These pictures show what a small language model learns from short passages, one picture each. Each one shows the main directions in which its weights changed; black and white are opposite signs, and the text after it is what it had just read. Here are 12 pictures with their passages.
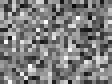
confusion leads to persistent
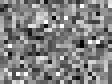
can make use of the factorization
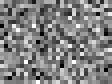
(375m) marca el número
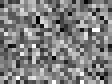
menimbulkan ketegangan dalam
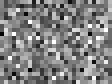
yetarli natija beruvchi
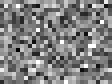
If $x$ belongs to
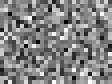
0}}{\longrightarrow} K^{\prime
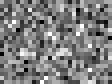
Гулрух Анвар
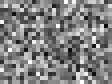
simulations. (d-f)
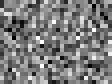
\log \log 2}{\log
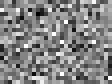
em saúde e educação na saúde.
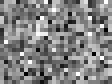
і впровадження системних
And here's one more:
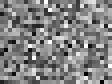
de Paris (hoje
